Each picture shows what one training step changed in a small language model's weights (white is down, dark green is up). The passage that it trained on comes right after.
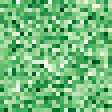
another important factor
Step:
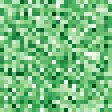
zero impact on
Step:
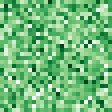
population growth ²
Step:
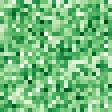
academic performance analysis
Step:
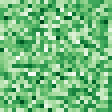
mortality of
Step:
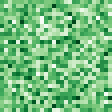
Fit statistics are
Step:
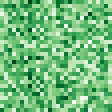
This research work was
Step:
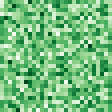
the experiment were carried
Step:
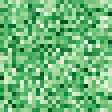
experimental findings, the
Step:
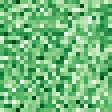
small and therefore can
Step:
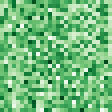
this observation,
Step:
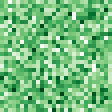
the gained
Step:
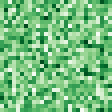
code and the
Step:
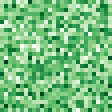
and reduce total
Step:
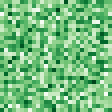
data-sources from
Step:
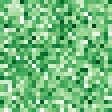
Anatomical -
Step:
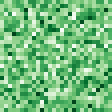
geographical distribution
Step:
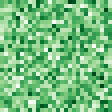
translations of
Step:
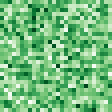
Completion of
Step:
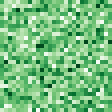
of Oman.
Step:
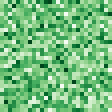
aim of our work was
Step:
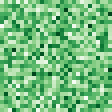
into four aspects
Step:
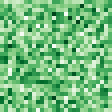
3.3 The effect
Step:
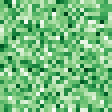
each candidate
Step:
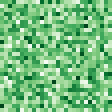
modifying the
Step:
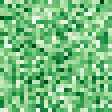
following dose two.
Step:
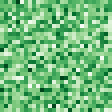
as did different life
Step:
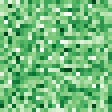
frequently as specified
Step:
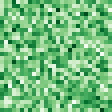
this mass of
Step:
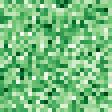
-field of
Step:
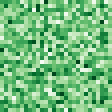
the dissemination
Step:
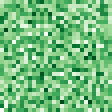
have been calculated on
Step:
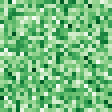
and evaluate the proposed
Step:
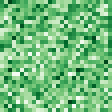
requirements. The proposed
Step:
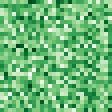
This research method includes
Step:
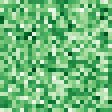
several types of data
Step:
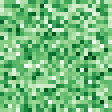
the specific capacity
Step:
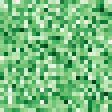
ability of students and
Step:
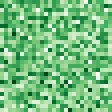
and those who also
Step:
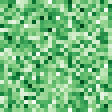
of Z1,
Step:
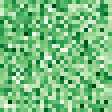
the P and K and
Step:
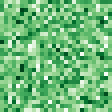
chelates in
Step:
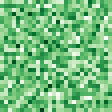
it is decided
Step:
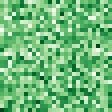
was selected.
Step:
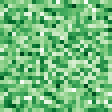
we evaluate the
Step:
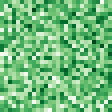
during the dry
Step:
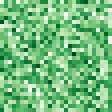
in the μ
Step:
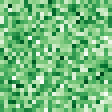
formal education,
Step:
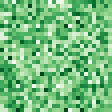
be used as an
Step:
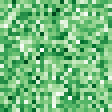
Has your
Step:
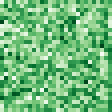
in the formulation of
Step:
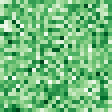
based on the relationship
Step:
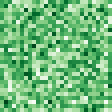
Awareness. He
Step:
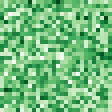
where it is more
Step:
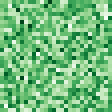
century. He
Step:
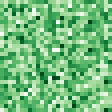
Monadal and
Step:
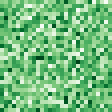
increased presence of the
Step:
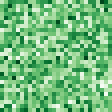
that they have no
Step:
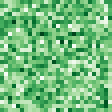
leaf extracts
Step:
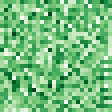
and their size. We
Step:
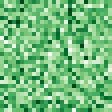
process automation
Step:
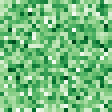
drones and
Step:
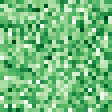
of SICE
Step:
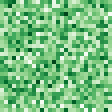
working life is
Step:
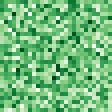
kHz and
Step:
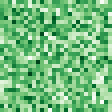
the COIN
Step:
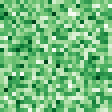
List of tables
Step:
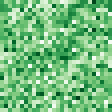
acceptor and
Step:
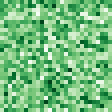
core values and the
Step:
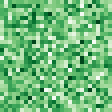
the ewes
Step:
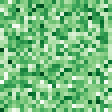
stored on our
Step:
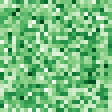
release profile.
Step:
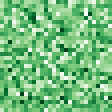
addition to collating
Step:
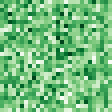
against key
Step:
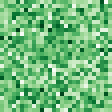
around 15 percent
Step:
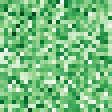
and hardware
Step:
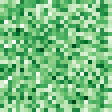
proposed. It is
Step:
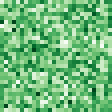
on the other media
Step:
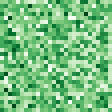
in UHV),
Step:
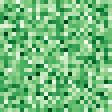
for example, the terms
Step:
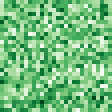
the end of the two
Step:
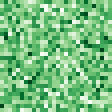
causing another
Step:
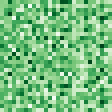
to offset
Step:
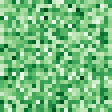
the plant is not
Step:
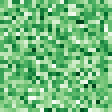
Chip are not the
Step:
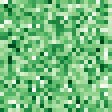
of patients that should
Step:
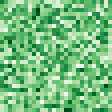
year – 15 year 6
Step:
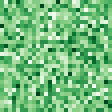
for each subject,
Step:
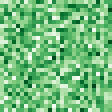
been treated for
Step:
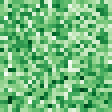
Both authors
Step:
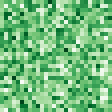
where the highway
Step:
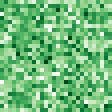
paint defined
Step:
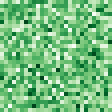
objectives can
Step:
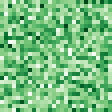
in yearly data on
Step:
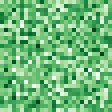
single word can
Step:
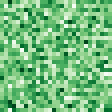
definitions of
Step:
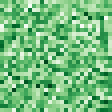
samples had taken into
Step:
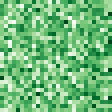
attached to
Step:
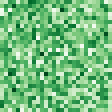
this research is how to
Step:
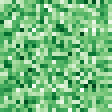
values being associated with
